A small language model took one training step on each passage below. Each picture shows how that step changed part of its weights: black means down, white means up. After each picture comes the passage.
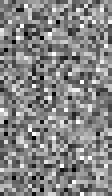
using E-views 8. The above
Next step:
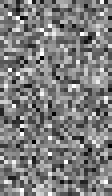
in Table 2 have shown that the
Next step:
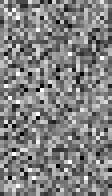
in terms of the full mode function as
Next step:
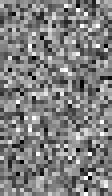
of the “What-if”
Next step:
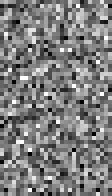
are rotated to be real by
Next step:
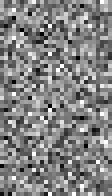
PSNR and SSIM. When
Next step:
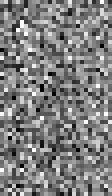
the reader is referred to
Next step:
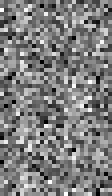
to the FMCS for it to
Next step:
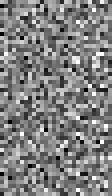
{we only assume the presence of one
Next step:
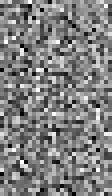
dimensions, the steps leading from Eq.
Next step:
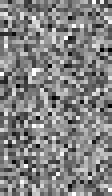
their experience at our outlets and we
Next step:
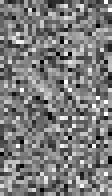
SB+jitter or
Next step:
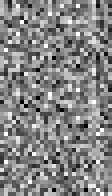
relaxes to a disordered
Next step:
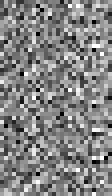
uniformly distributed disc heat source with
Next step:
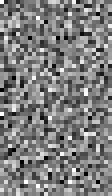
leads to \begin{eqnarray}
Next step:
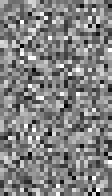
Alexa.com, the number of
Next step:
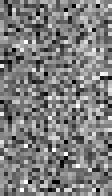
u$. However, in those cases where there
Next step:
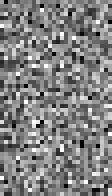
of the recording of source images;
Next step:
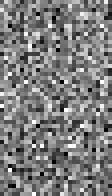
larger triple-GEM structure for use
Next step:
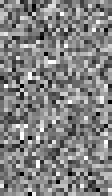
for each macerate and analyzed
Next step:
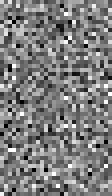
The simplest way to do so is to
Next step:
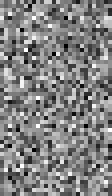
the \textit{unwanted}
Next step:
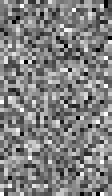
The nature of X-ray transient
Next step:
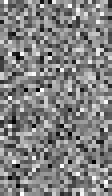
in fitting the observed profile is less
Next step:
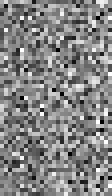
sun. As an application, we estimate
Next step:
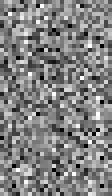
approximately 1 km in depth
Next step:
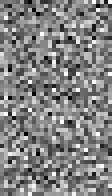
an alphabet which only
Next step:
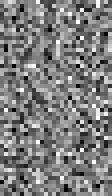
Sekwat. My special
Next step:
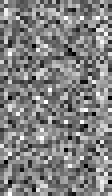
evolve, but also the complex
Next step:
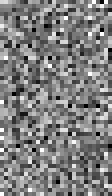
food and medical facilities, which have
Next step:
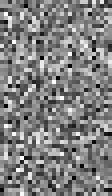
keV, the count rate converts to
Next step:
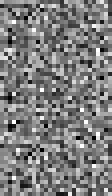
can then extract the integer part from
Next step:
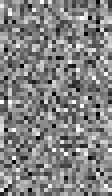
holes. This article is based
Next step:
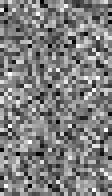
black hole is given in fig.
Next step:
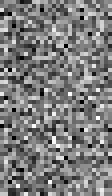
we use different input constraints - they use
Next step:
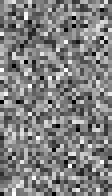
For fairness of comparison with other
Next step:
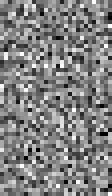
of individual galaxies are also measured with various methods
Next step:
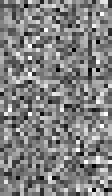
on the parameters, rising with
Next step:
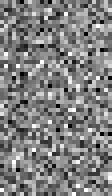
do not account for important characteristics of the
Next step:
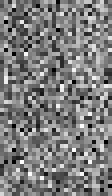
ionization processes depend sensitively on
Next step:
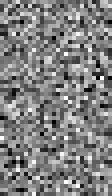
procedure. \item Show 8-sub
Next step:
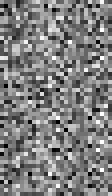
we have:% \begin{equation}
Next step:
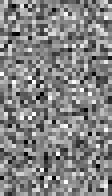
The division between large and small scale magnetic
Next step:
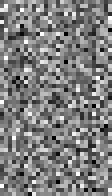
study and analyze the experience of developed
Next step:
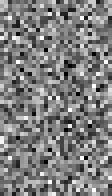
pollutants, moving
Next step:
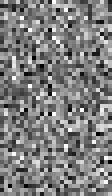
for consistency, our derivation is
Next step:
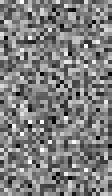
well known to have $1/f$
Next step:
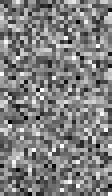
filament in the direction of the
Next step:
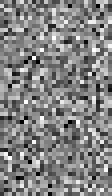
aunts or in houses the
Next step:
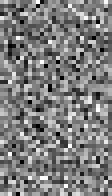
$\cH_I$ as kind
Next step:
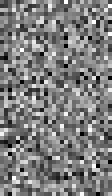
\gamma) \leq -\omega(\lambda
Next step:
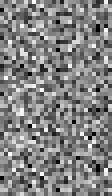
variance of the capacitor frequency to
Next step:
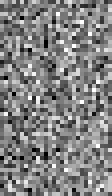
the photomultiplier tube
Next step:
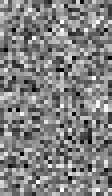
(watersheds region,
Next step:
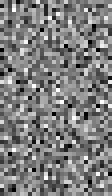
\neq 1).$$ and when
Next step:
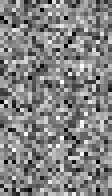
Reviews Gelen,
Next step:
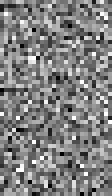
into the country is invariant to the static
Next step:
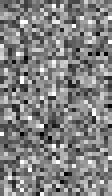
this is elaborated on in detail
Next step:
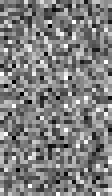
increasing frequency and intensity of extreme
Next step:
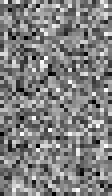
the feasibility and impact of possible
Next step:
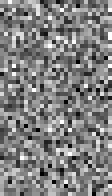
Adv. Math. } {\bf
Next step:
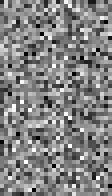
advantage of this granulation technique
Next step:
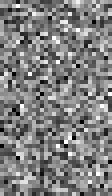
samples were drawn independently from each
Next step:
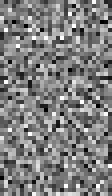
of galaxies which are not aligned but are
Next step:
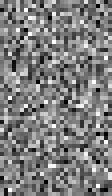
perform operations.[4]
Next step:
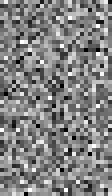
for $\alpha = 0$ and
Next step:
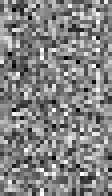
different head models that aim at approximating
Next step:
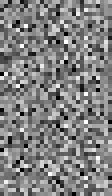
essential for the successful implementation of
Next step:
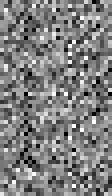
expose information about your script,
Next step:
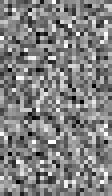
integers $N$, $p$, and
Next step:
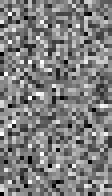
Bar-Sinai for helpful
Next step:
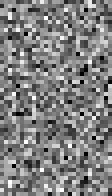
the NASA CYclone
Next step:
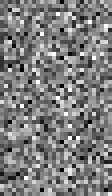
stay inside the basket at all
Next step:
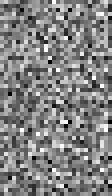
we show the achievability of
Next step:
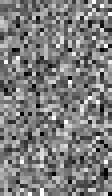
are no adequate facilities for
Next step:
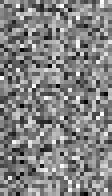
Fragmentation Functions.}
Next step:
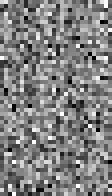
has a high environmental quality, the total
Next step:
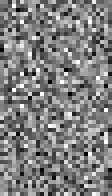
syntax errors started to occur
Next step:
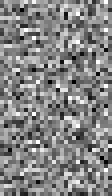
\section{ Stability of hydrostatic
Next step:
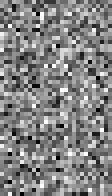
they discovered before), and so
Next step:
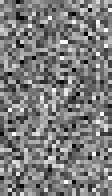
The possible reason explaining this event is the
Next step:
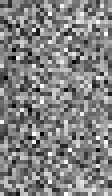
peaks values and their functional groups for
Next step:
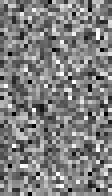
and C can classify additional
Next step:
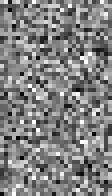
the uncertainty of the reference CT.
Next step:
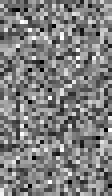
of the heated sensor head
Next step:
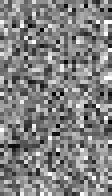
shared by the participants. Our first
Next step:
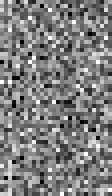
simply shaking (**1**)
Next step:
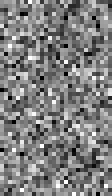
3.1 Power/interest matrix
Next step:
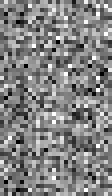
properties, following exploratory analysis of the
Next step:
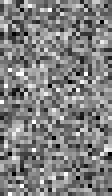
at the energies of interest considered in this
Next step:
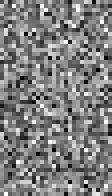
The functions $K_i(t)$
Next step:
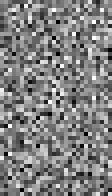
time in-between ordering and
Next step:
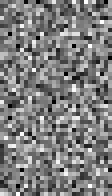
marine mammals had
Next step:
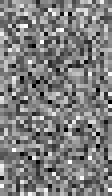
layer was esterified oil while the
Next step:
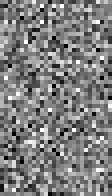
we used a relaxed version where the
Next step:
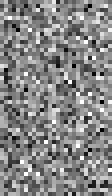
models. Here, we observe a significant
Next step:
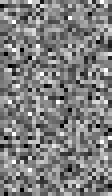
from the unit vector along the direction of phase
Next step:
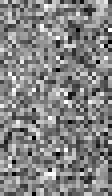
that many species, including some of high
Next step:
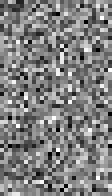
consent underwent and approved by
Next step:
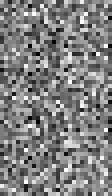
spending long hours in front
